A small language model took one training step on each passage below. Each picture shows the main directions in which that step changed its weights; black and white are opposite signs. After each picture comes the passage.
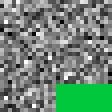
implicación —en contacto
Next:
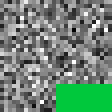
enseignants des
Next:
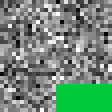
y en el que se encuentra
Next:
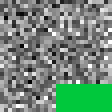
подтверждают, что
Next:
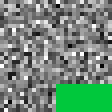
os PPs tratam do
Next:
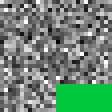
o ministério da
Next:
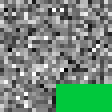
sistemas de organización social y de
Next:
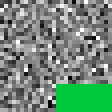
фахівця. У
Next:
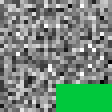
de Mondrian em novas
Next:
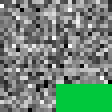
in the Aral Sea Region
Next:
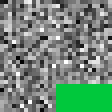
crítica de Lazzarato
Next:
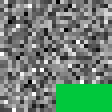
para a biodiversidade quando é
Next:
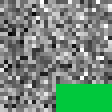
permitió inferir diferentes
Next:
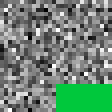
- Sabramani, V.,
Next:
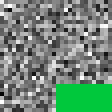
apesar do Ensino de
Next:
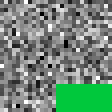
Putri Et Al.
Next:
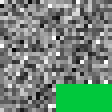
tashabbusni amaliyotga
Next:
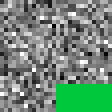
a partir da divulgação
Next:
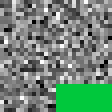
46 Personen. Das
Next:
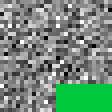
ve düşüncelerini
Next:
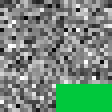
guruhda boshqa
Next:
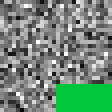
борьбы на основе
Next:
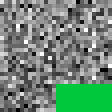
darajada tayyor
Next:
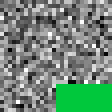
feel good.
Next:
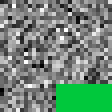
Tabela 1. Klasat e
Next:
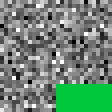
Hinton, I. D.
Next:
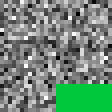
que envolve a imagem
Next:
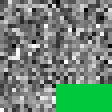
va bu sxemalar yangi
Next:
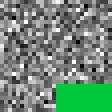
sentido à perda”.
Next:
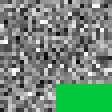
HOMELAND IN
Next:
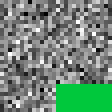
l'IA, elles sont
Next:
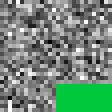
debido a los limitados
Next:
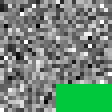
ocorre quando o
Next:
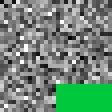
mestrado que tem como
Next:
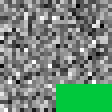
and condition. Even
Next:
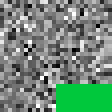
style and guide the
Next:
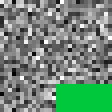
un horizonte que el
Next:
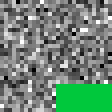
підприємств із
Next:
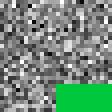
biroq jadidlar amalga
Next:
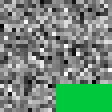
taʼminlash imkonini
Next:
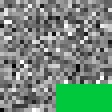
etn. tadqiqotlarning
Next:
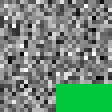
громади були
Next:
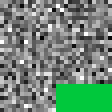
akt rozumowania
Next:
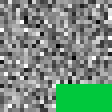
Çimke ve Cerit
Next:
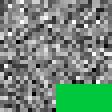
buyuk mutaxassislari
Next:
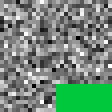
ущерб личности и
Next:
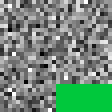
її класичному
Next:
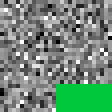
(CE) quvvat
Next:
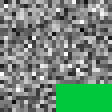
фанлари номз...
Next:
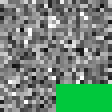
dari sisi pengalaman
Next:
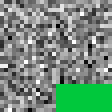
в реализации крупных
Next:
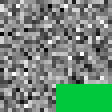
qonun va guvohlarning
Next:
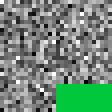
significance of the lesson.
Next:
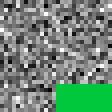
comportamento sexual. Os
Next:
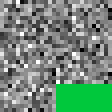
va qo'shimchalar
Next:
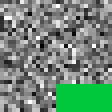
конкретного сервиса
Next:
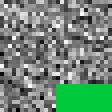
в которых должны
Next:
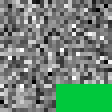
muhitining betakror
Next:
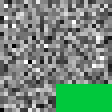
М.Ю. Роль
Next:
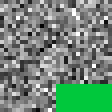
традициям системы
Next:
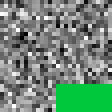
зал, вестибюль
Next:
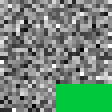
agar mesin diesel
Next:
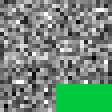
creative thinking.
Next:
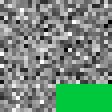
The world doesn't
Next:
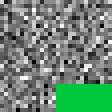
the global trend
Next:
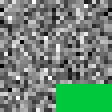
relación igualmente significativa
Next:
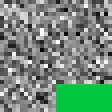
в директивной
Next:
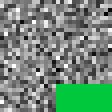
- Cuestionario para
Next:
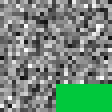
Doc. dr Biljana
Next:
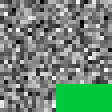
Jarayonlarni tizimli
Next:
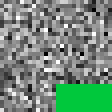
аниқлаш ва уларнинг
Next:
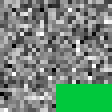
Garden Spray
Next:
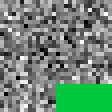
matriks dari sari buah
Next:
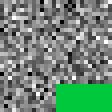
corrosão ou solidificação
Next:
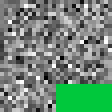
ped. mah. mar,
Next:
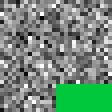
esa ma'lum bir fan
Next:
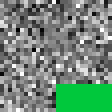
hikoya fe‘li,
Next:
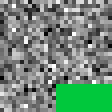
bilan davolash natijasida
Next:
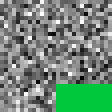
Laylo Vaxromovna
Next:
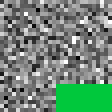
ozoda saqlashga,
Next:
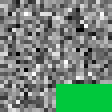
colide com o tempo social da
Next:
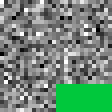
Básicas da Formação de
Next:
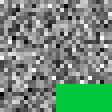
sistemáticas são consideradas
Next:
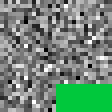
tasviri joylashgan
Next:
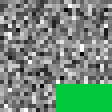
«для створення
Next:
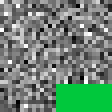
the human mind is, of
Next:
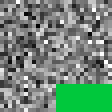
La Cruz, J. J.,
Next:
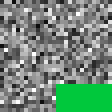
chiziqlari tortilgan
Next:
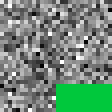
a todos os cientistas
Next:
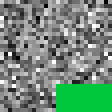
і міжнародними
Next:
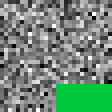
считали статистически
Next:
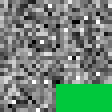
insieme spirituale
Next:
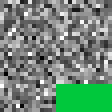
olindi. RNK
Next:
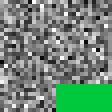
estudiantes de la carrera
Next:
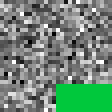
ajratish va keyin
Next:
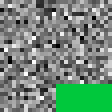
el almacenamiento de
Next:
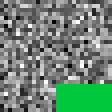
Именно эти факторы
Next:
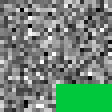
penunjuk penting
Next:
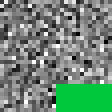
arzon, ularning sifati
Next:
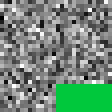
4. Переводческие
